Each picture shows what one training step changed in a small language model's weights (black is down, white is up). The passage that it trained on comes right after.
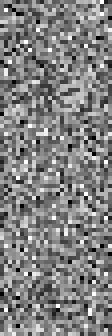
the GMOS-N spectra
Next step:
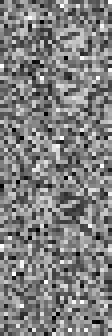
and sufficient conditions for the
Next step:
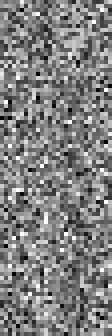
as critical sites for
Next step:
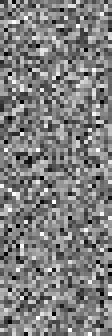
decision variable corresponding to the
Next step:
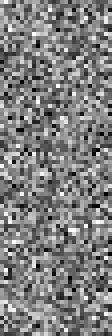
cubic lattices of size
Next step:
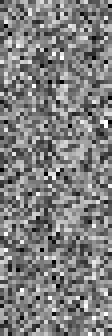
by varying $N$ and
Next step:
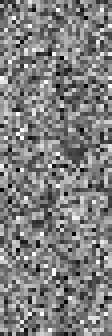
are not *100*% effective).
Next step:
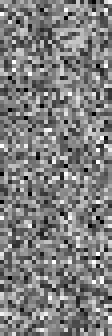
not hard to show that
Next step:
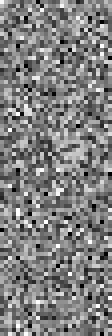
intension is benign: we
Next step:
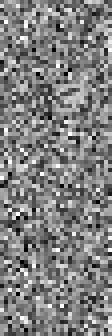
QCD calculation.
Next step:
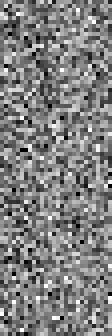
the Hessian matrix at
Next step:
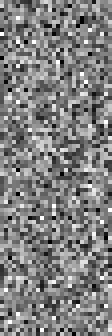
of size $O(\epsilon)$.
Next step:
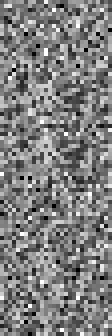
sets the global mean
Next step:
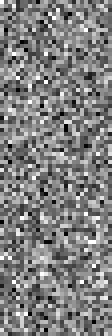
noise correlations in real experiments can
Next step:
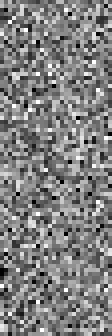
almost all classical wave systems
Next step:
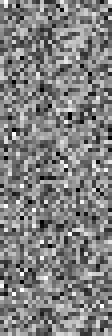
could indeed split the data in
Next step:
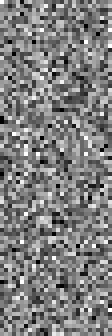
reviewed the calculation of
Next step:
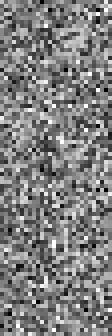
object edge. The
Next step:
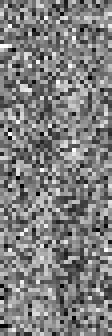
extrapolation from the
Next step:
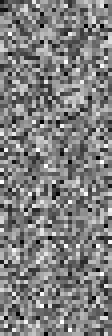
contact point the normal
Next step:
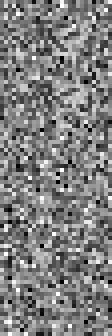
we calculate the total correlation,
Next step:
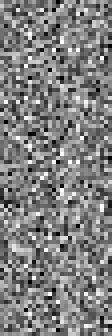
finds recurrence relations
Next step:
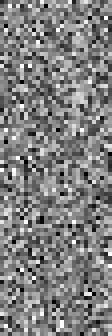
a conical, partially
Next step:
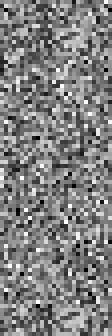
the distance between the mass center
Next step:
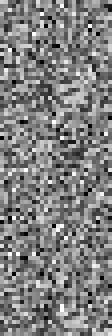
theoretical (right panels)
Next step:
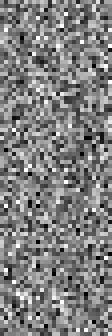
of critical plasma parameters
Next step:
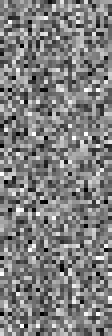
to address many of the
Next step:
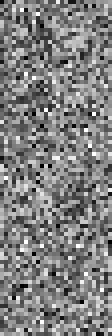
principle. This method
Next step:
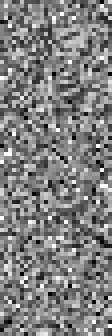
is the physical foundation for two
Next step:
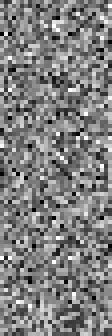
make use of the conditional distribution
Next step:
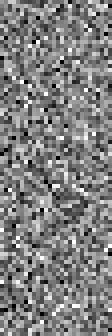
recently published
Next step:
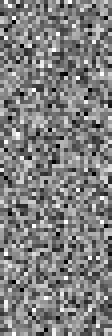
annihilated. For
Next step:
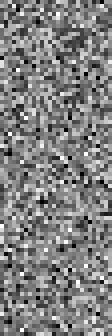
problem is the motion of a particle
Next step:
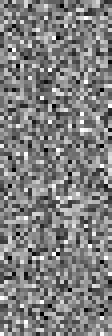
is nearly unbiased
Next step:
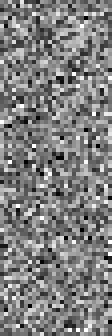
decay channels, is
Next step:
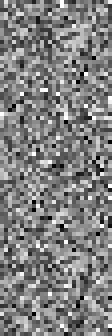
we can seize the development
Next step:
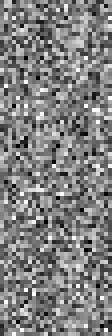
selected quasars.
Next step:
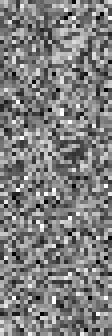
be made more explicit in
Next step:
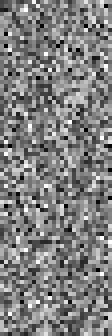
point of contact), and
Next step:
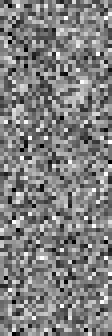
nonrecoil approximation
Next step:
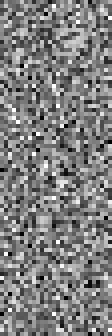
to proceed with this analysis,
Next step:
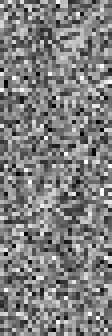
junction, and one of the
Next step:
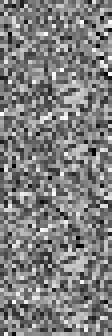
is tuned to a
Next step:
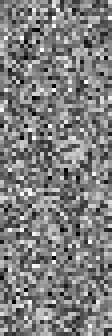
and the nested sums for
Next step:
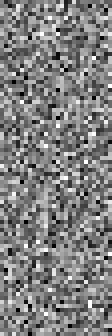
state clearly stabilized
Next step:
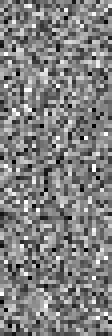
arrays of rectangular
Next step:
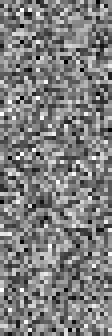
a central role in a
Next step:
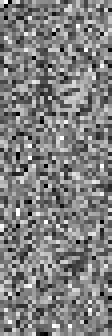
the evolution of the genetic
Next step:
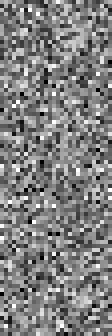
a quantum observer can be
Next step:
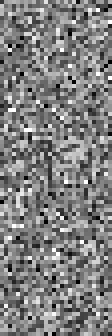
and $\phi=\pi$. This
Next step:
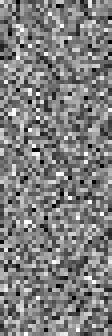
second order bias term approximately
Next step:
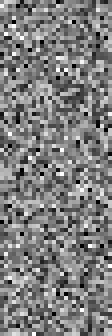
timer: Time, state:
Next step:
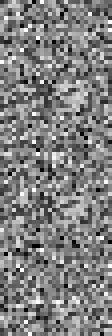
There was no evidence of
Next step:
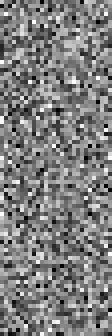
The intensity leakage at the
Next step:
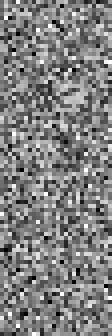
in participants' analytical
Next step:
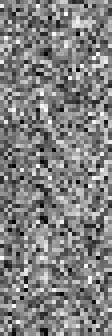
output by the algorithm
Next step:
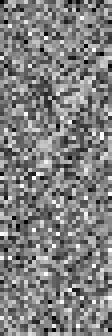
an offset in the left and
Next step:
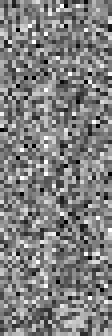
smooth, one can expand
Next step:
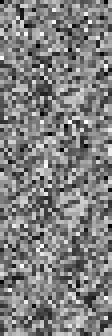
fluctuations in the total
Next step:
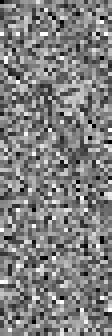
should be addressed to
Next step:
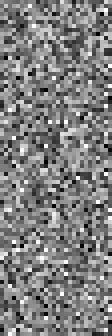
of sources seen in other
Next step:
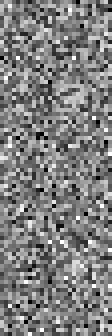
emitting region also leads to
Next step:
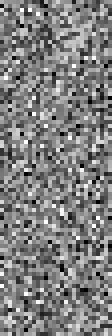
a link to those updated
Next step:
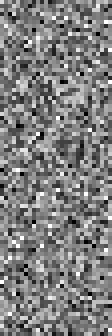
B_u^{-} \rightarrow
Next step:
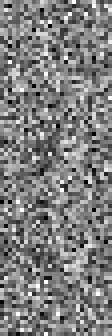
intrinsic state for a
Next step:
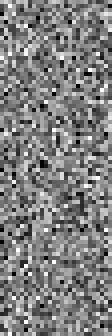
long libration periods are
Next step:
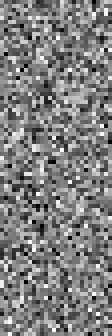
of a few degrees per
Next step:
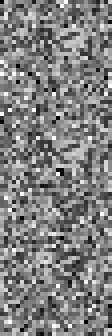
and the adoption of a
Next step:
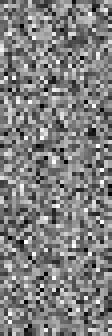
of the fusion cross section. It
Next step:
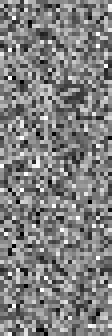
target space-time acquires
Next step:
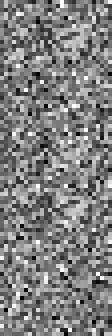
we need to define the
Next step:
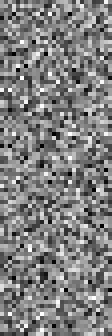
point out that the three calculations
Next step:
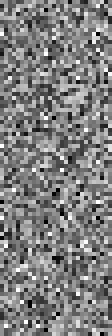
to verify that a
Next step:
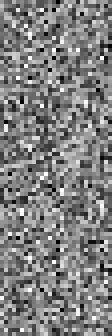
the recurrence relation
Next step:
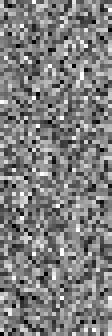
the best baseline. As
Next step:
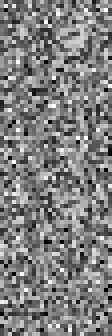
lines represent the fits of the
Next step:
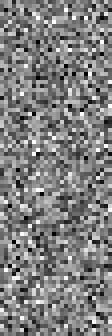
although GHD was first
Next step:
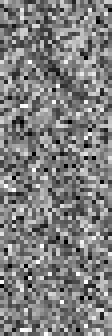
the general associated conditions remains an
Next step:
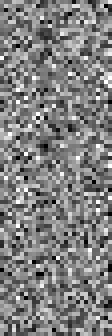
in the quark and lepton
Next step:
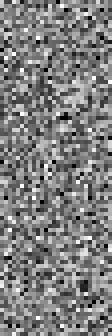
Indeed, training the model
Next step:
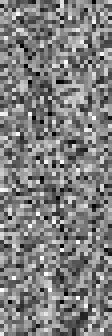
Had we used $\eta$
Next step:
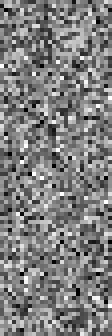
the boundary conditions imposed.
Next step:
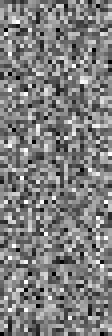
observed X-ray yield
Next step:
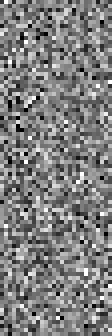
Baylor University\\ %
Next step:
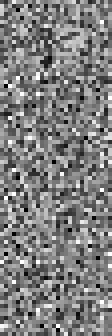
CSIT scenarios
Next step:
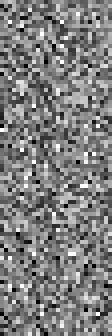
expand \begin{equation}
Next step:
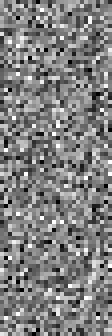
fields $E(t)$ point to
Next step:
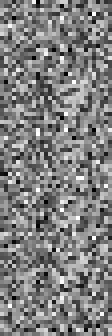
we get the expressions
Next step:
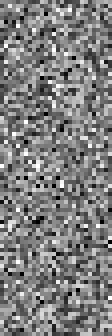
in the multi-reflection
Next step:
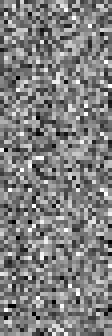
whether the contribution of the
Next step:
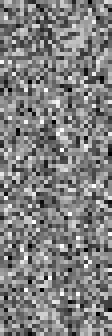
the theta function, calculations to
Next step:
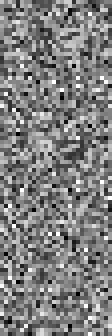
lattice contribution to the total energy
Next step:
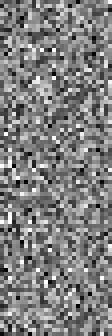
= 0$). In this case,
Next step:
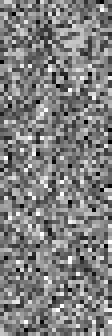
system calls, GUI
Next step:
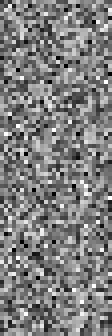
after inflation then depends,
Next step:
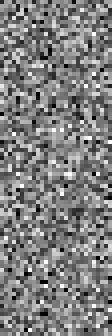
us about the potential risk.
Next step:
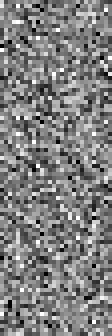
is visible in terms of a
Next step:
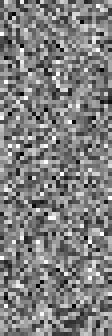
allowing for fast and efficient
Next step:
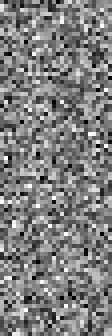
for certain ranges of the
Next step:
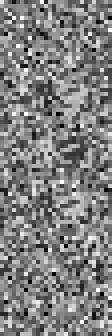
issue is plain.
